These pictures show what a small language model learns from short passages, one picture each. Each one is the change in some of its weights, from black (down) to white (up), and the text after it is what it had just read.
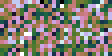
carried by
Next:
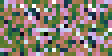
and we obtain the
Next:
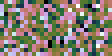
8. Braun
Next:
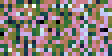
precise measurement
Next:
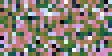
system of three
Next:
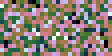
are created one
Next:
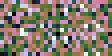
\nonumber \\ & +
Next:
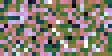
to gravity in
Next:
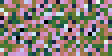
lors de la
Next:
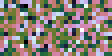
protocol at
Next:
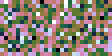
estaciones de las
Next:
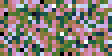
containing coupled
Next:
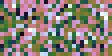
of presentation, we
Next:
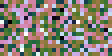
im ersten
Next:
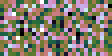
PDE now
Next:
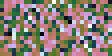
and global value
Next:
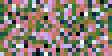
$M$ of
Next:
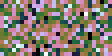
$G$ is the
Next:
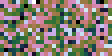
After doing
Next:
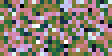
on the elementary
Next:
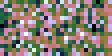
depth. The
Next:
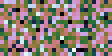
direta com
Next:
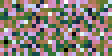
is an active
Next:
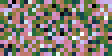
heap use at
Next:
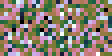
leur capacité
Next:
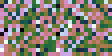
artigos e
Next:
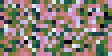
and error
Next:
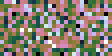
M., Khan
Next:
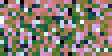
a flujos y
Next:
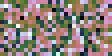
concepts of
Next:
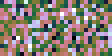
rate in a direct
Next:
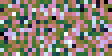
also grateful
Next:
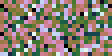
$q$ only,
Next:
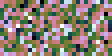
que reforçam
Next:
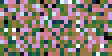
что это
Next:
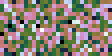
young generation
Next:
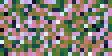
criticality in
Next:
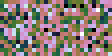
of the additional
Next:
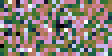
no symmetry as
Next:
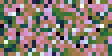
account for the
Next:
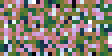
parameter within the
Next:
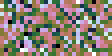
and editing.
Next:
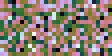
while omitting
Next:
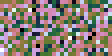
meios de
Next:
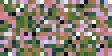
numbers of the
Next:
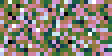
localizadas em
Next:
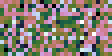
a sphere has
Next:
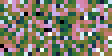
the known
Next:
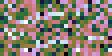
lines since the
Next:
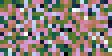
physics in the
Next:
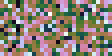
biological diversity
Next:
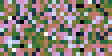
are available
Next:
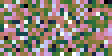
va oferi
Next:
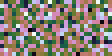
personam) i
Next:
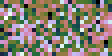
rights in the
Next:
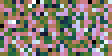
the mathematical
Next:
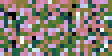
which grid each
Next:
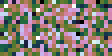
theoretical analysis,
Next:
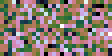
It strongly
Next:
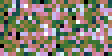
The disk with a
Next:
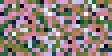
inherent limitation
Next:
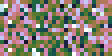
crystals of
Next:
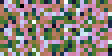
education based on
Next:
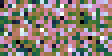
nella forma
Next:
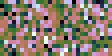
It may also be that
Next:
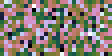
ULXs with
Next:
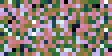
los objetivos
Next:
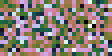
unitary in one
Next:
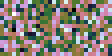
que, aunque
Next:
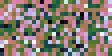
a unimodular
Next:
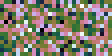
Finally, from
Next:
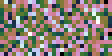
decades of
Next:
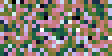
deneyim ve
